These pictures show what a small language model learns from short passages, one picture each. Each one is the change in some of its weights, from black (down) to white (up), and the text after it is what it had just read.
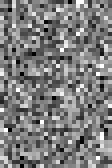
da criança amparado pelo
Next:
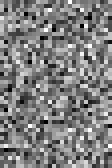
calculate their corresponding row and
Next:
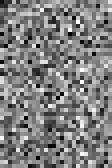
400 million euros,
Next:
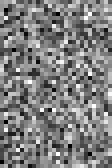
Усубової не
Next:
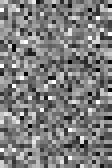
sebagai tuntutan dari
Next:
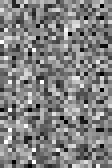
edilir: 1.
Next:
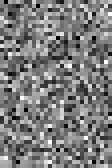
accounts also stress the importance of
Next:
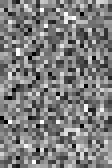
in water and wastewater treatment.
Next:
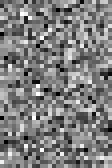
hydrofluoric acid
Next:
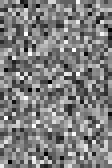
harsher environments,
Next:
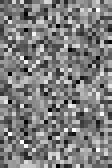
\forall \alpha.
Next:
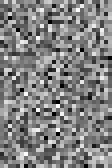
religioso ascolto della
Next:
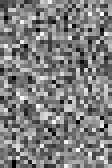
Com isso, a troca de
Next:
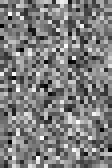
result is $\ddot{\phi}
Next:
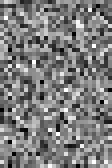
пласте, то величина
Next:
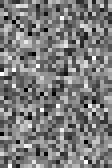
tasks on its functionality. Unlike
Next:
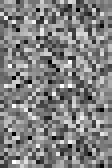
А. Тўраев Р.
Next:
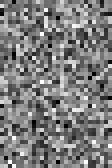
a critical research area in terms of the
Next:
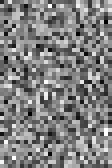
Hold on NoGo
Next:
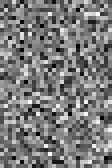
overweight children do not perceive
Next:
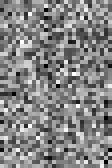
contemporary composition. I
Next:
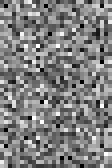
Valentino, C.
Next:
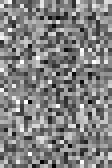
M, Gonfaus Font
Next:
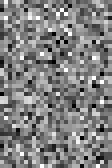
xo'jalik ekinlaridan
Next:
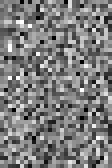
visceral hyperalgesia
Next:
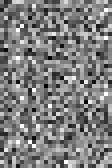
die gesellschaftliche und
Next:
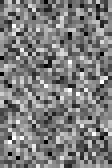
қолган онларида
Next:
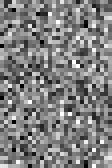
many regions in attracting
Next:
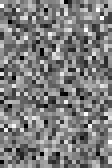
some of them –, enables the
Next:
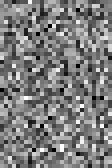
sobre plásticos deben pasar
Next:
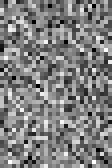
проведении НИР
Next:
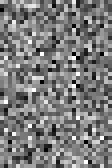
to 3.3% of the total
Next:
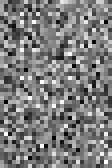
Pregnant women may not
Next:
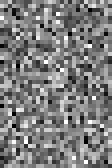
the application-specific remaining
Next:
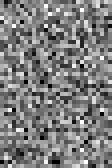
colorimetric variables from the
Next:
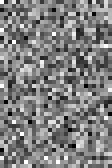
cardiovascular risk factors such as
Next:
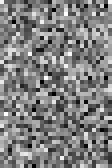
local value addition, farmer
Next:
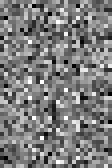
process is to perform change impact analysis.
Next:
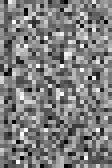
del Consejo de Derechos
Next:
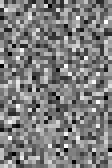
indicators/criteria are used to
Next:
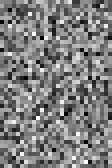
to see the basic perspective to see the
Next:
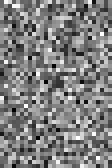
mumkin: a) Yangi va
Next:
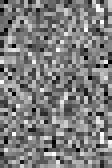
that they are not worthy of
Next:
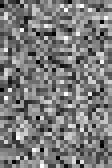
de ser malandro e o
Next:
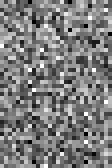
of the theoretical and numerical analysis were
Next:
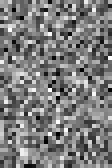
genomen in de opbouw
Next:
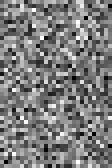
joriy qilib, talabalar
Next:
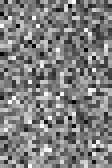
of 395 individuals with an average age
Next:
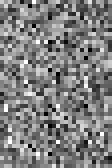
learning rates from power plant technologies using
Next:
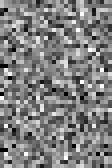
qismlarida so'zlar aralash
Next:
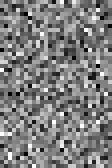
the use of RF and DT
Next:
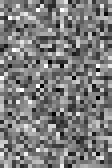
Otra propuesta conocida
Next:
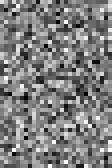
Istiqloq yillarida
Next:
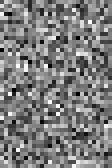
We illustrate and discuss the
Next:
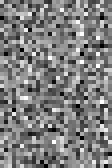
yirik loviya va
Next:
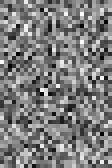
an online repository has been
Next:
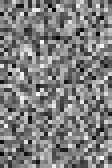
éditeurs du pays
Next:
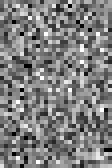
параметром λ и с
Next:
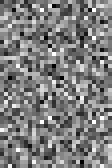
листовая пластина,
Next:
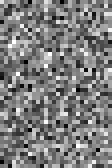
and cycling as normal and
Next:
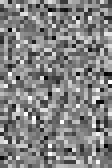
También es posible tomar
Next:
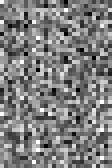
xavfsiz muhitni
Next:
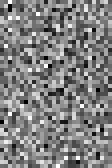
chain reaction (PCR) uses
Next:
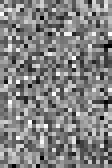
2. Clean water
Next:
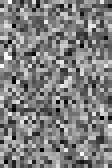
treatment: Insights from a
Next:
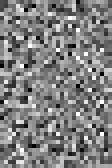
bo'lmish xalqning
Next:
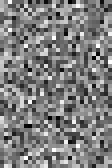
Criminology na University of
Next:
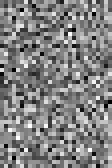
2 Tidemark crossed by
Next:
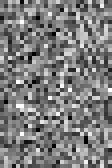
and eternal dimensions. These first
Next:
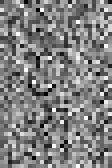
una plomada y un nivel
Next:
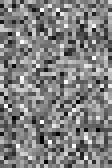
establecerse en los
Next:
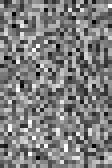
higher occurrence of *T.
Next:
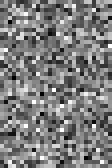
на якому представлена вся
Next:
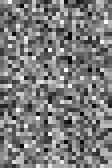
при финансовой
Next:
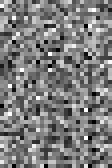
tak, jak bylo
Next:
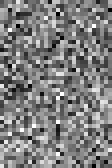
by Mortland¹ and
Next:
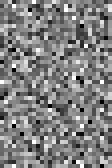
shaxslar daromadlarini
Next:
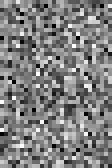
the «I»-concept
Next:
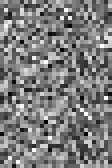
successful development of the scanning
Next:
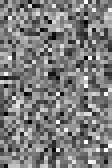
particular disease or by the drugs they are
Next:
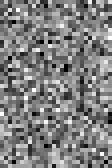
переважно не ставали
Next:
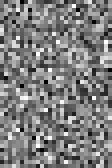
Arbeit erfolgen, die
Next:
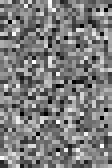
levels: - a) **Weak
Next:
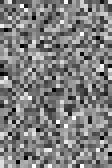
on biodiversity, collaborate
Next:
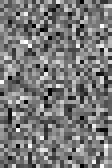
familiar, tendo os
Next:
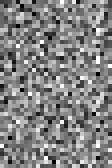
o século XVIII,
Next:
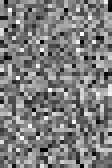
periodontopathic bacteria
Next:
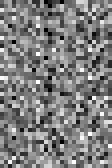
DE USUÁRIOS DE
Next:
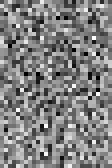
DF: Senado
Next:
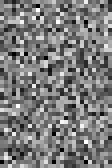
frequency of the target chemicals in the
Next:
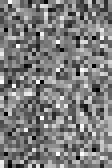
was not possible because of moisture
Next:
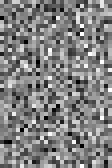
eye coats punctured
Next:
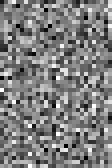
ownership of land, the
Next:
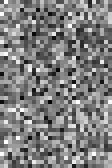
1. Table 1. Description of
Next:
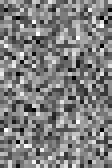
qo'shadi. Ushbu
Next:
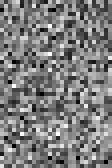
properties were estimated for hardness and
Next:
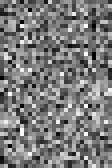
provisions on alienation of
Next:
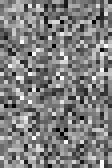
nu creadă nici în
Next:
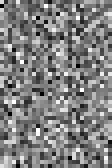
total strain $\epsilon_x =
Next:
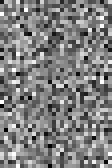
to morphine [5]. A
